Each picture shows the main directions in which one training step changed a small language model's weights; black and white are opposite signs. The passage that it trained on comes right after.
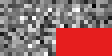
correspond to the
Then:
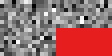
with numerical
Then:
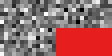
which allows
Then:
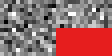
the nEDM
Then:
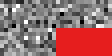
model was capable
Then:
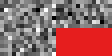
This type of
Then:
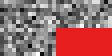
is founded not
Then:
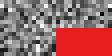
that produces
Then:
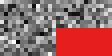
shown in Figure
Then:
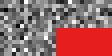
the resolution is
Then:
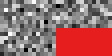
proper analysis in
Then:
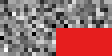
potential components
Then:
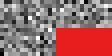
model has. The
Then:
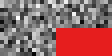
to love.
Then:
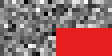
of Our
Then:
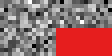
of allergic
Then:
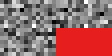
terms of both
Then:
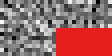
curvature on
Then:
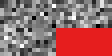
that just
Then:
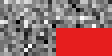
from Alice
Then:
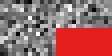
was used in
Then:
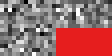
interactive and
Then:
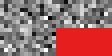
and menisci
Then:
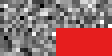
a man’s
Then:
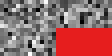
p$ in
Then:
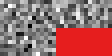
0$ for all
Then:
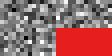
que levam
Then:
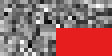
tool which
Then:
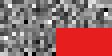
based: a
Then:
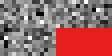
process. The
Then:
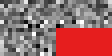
is denoted
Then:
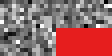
is a hollow
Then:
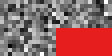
and approved
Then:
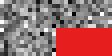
on probe
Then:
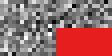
insight of such
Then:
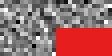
the best.
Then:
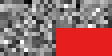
were given only
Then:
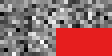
de arte
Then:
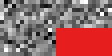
of village
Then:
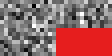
bir dars
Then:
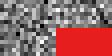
que le hasard
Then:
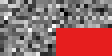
issues per
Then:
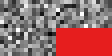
performance. This
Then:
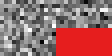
a plant's
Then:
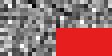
conserves both
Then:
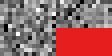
той или
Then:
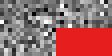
S va R
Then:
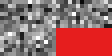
be generated through
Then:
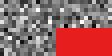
approaches were
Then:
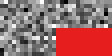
model depends on
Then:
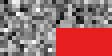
filtering the
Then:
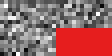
doação de
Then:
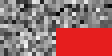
models. This will
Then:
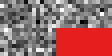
learning models can
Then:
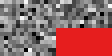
have considered
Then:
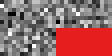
contribution within the
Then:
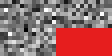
We consider first the
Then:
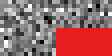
uses the
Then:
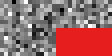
to apply a
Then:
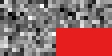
typical for
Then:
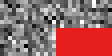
know ↳
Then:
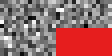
no governo
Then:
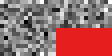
Als de
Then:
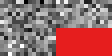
or consult the
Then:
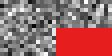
reduce the
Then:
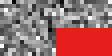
the spatial
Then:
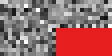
transport system
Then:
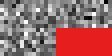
pe module
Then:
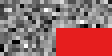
The detector was
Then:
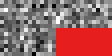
each other in the
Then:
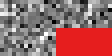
with RF
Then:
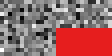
one generates
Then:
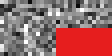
superposition of
